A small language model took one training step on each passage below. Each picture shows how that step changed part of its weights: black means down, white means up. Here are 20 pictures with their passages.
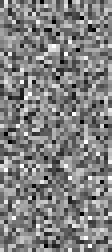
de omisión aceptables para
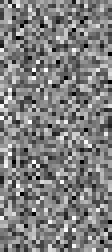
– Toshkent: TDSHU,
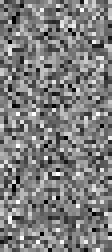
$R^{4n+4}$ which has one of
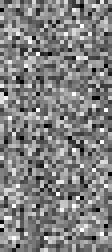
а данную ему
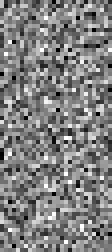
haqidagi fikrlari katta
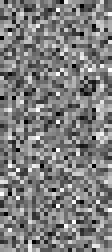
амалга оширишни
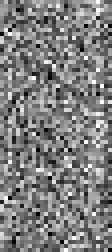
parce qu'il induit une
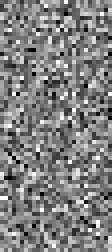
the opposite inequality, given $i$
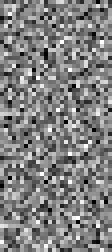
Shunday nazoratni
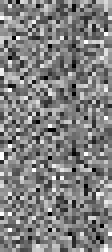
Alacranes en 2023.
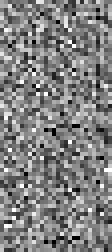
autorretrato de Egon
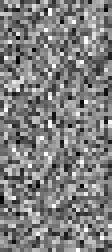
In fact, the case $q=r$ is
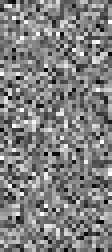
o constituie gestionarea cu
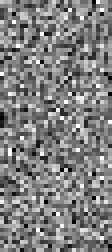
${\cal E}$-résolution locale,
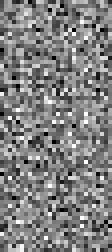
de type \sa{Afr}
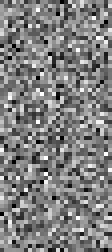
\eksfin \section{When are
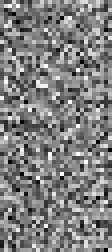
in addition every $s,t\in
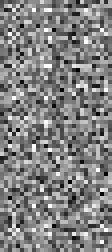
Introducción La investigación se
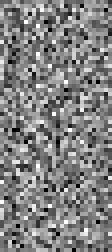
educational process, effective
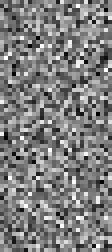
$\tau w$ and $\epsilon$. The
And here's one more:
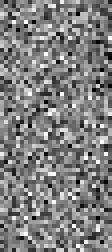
viscous regularization parameter $\epsilon$
